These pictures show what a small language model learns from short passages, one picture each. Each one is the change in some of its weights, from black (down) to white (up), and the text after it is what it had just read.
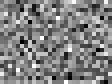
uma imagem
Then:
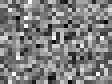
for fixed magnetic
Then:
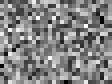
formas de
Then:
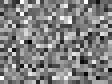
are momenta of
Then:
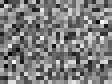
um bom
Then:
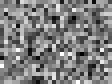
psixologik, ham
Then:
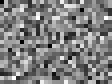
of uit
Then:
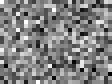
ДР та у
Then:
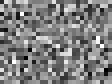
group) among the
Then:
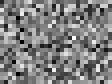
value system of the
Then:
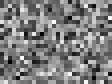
also a change in
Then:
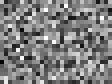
animation of
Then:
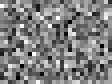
ile işe
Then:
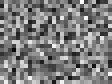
that, by time
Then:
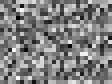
data on the growth
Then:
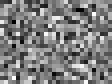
implies that the
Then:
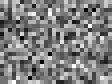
aride de
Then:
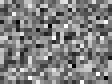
for the ${\bf
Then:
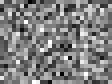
being executed
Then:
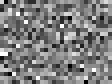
software package
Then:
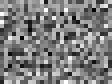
das comunidades.
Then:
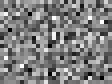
is recommended to
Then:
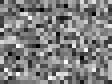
graphs. %
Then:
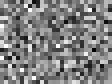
At this point it
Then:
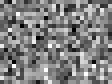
which is assumed to
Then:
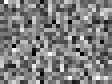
DILATION OF
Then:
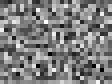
study is conducted
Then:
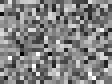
factor} is defined
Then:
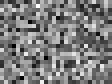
Semua daun
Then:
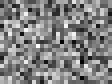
changes in a
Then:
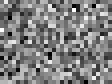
profile can be written
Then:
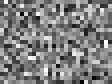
be limited.
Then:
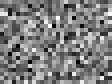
como estos
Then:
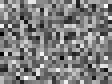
a análise da
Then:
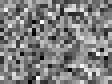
São Carlos,
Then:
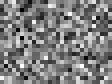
sensors available from
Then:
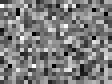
сили її
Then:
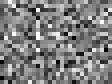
complementary analysis,
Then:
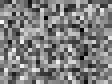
the studies on
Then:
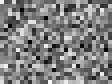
quantum operators for area
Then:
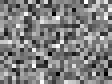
statistical method – to
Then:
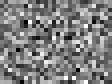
dilihat pada
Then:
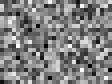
scenario three-one
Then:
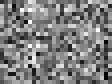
observed experimentally.
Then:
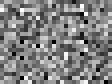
lateral and
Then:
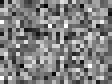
in the range from
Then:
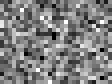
в Закон
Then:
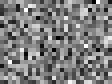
Gauge Theories
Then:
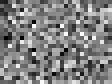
- Lead time
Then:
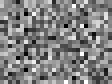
it possible to
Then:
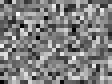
which gives a
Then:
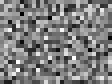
of nodes which can
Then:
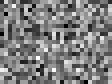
in principle
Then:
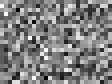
tanto como no
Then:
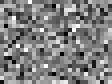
perturbation theory.
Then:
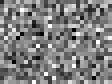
density per velocity
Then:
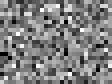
simulations is described together
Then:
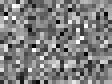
We generated spectroscopic
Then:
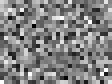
bad perturbative
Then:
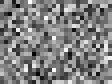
large scale numerical lattice
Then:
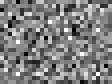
magnetic field due to
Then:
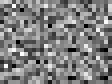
which the Van
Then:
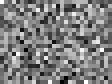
operator of the entire
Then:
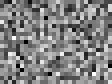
the problem of signal
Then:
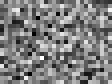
sowie in
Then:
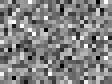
each observation as either
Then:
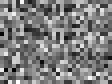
in line with their
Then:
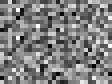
\eq and the
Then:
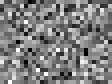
being derived from
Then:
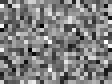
a) O
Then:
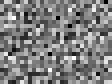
input task's
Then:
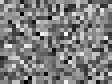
of these materials more
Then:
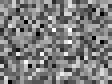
países de
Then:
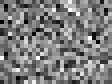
yang suportif
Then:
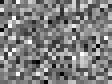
magnetic field are uniform
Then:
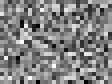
The effects of several
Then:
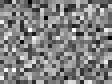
the percent of
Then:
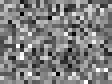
of pulsar
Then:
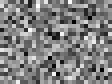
наук филиал
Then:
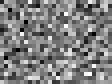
giadeite del
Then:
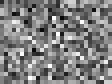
index, $\alpha
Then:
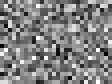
$l$ is
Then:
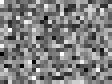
Hamiltonian formalism is
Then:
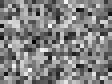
to a flat
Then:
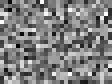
data depicted
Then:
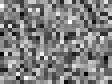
a partir da
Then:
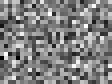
lies inside
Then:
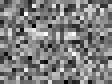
use in the public
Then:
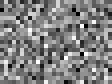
the dimensionless units
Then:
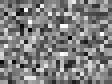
colaboradores não
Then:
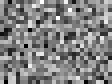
any time moment,
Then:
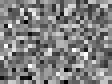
docente se
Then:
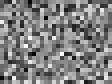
the longitudinal
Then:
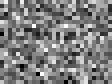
in images and so
